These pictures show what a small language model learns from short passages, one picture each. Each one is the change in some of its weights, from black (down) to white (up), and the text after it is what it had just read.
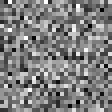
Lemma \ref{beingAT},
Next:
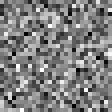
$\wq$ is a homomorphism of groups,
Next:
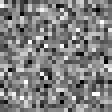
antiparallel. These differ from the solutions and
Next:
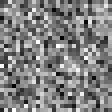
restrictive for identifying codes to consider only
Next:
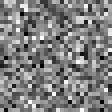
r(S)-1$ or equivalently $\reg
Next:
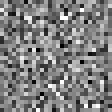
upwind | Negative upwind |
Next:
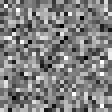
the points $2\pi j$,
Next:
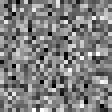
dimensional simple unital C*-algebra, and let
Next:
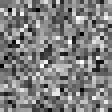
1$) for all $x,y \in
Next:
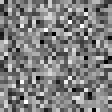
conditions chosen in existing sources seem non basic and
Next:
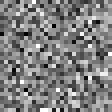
density subset sum problems are hard for ordinary
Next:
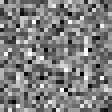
consistency of $\Delta$. $\Delta \cup
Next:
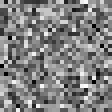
more jumps equal in magnitude to the largest
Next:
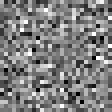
on $S$ at $o$. \medskip
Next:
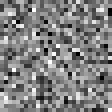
{\rm gen}\ U$. We denote by
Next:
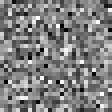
If $\alpha_j, \alpha
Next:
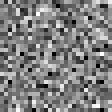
by reading the labels of the bottom row of
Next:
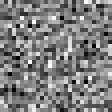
velocity discretization the scalar quantities (concentration and
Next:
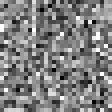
tree in~\cite{LN12}. The
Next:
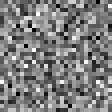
by $\mathcal O_X$ and $\mathcal
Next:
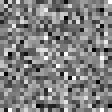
a open single set or a countable set of open
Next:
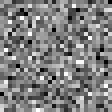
Then $k$ is conjugate to some $h
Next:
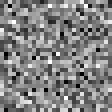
(about 1.8M cells).
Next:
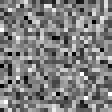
from (2.2). The identities in
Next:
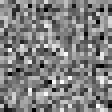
MacBook Air with a
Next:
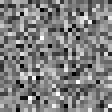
when data are not evenly distributed, as this
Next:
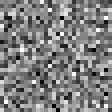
u+L(\cdot, u, \nabla
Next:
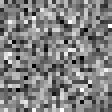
are rational functions on ${\Cal X}$. Since
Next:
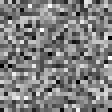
missing values of a longitudinal
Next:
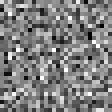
{\it $(\alpha,\beta)$-Minkowski
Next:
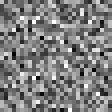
amount of compute time, we may have to
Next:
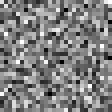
of the matrix~$\hat{B}$. The
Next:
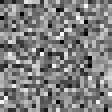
compensator design: A special
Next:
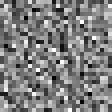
algebraically closed field extension $k$ of
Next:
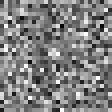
Schwarz alternating method for the elliptic equation
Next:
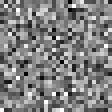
the end of the optimization horizon for $t
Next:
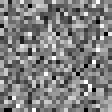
presentation of $\ov{A}$, as follows.
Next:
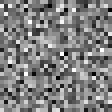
of subalgebras ([4], p.
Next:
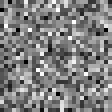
\thanks{{\it 2000 Mathematical Subject
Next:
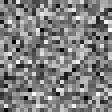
in $Y$. $F$ will lift to
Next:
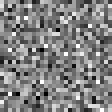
Relation~2 and replace it by the first
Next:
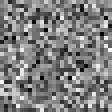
\leq \sum_{u\in C}
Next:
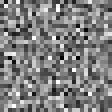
the above mentioned settings. When using the asymptotic distribution
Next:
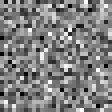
some generalizations of our results to weakly
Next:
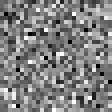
of Markovian Langevin-type dynamics,
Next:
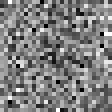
estimating $\beta_t$ locally in each
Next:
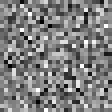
following conditions are satisfied \begin{enumerate}
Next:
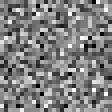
\times W$. \eth In particular,
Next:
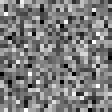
\caption{spherical graphs with 4 edges }
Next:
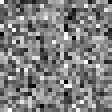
case $t=p^2$, exactly
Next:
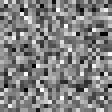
\eqref{valmn12} and
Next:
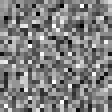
(see Maisner-Nart
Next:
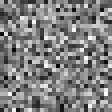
parameter. Since we restrict to FDDEs of order
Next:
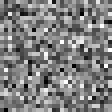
\] from Theorem~\ref{th:main},
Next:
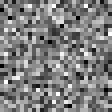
authors have no relevant financial or
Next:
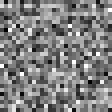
higher dimensional interactions. For further questions and
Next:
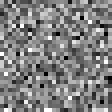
at random from $\omega$, then assigning the
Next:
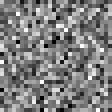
from the simple threaded moves.
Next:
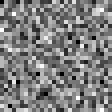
an applied mathematics context.} before even
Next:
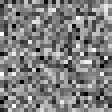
reach eastern boundary (via Kelvin
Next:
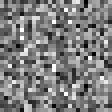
elliptic fibration. We denote this elliptic fibration by
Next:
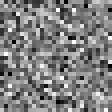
of $f$. Thus, we can consider the
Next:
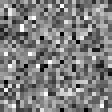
the equivalent form \begin{equation}\ba
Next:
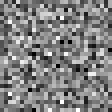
for alternative $i$ over alternative $j$
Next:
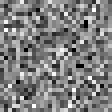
as arbitrary convergence. \Partnumber, The
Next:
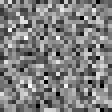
an \emph{edge} or, more
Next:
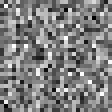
the $2\times2$ blocks indicate which
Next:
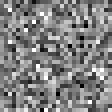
the fact that \st\ is locally a
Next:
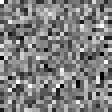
we show how an averaging algorithm can be
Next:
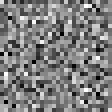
variation of the stepping-up lemma of
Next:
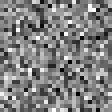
in [6], that is, {\em the
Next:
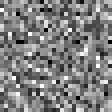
The surface $\varSigma_{11}$: \[
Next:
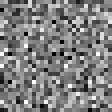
canonical $LM_2$-algebra a
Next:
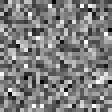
of (7),(8) by method of
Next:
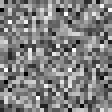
were chosen as $\kappa = 32$,
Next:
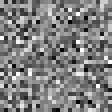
who later attributed it to his brother
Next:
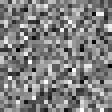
introduced in Example \EEex. %: Lemma
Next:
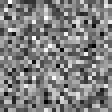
ds \le c \kappa + c
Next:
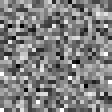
for some $\tau_0 > 0$, where
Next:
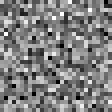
The results are displayed in Figure
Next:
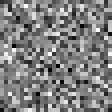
\langle \hat f_h,
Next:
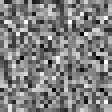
which are not irreducibles and the condition over
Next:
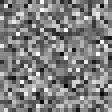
in (\ref{10}) is equivalent (for
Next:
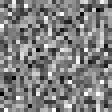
from Fig. 14 and Fig.15 that the
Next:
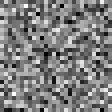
\bibitem{Ref10} W.
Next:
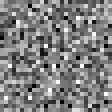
eigenvectors of the Jacobi difference equation. We show
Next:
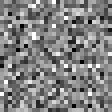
Problem, \vskip6pt {\bf
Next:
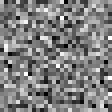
on a topos. We apply Theorem
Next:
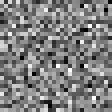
a Green function with the Neumann boundary condition, and
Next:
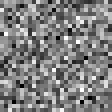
linear functionals on ${\bf R}^n$
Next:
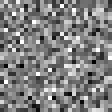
the height of the point $e$).
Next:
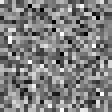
\stp \boldsymbol{0}\,
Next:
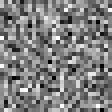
degree 1 since the base change of $h$
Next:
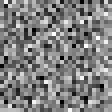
are obtained as the correction due to the transformation of
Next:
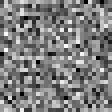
rigidity, $\tau$ is homotopic
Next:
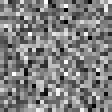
Fourier--Stieltjes integrals,
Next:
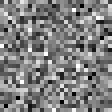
strand over to the left. This results in
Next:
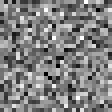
as in Case 3. Otherwise,
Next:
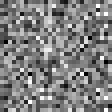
так как
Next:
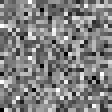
Let $\{\varphi_t\}$ be a continuous
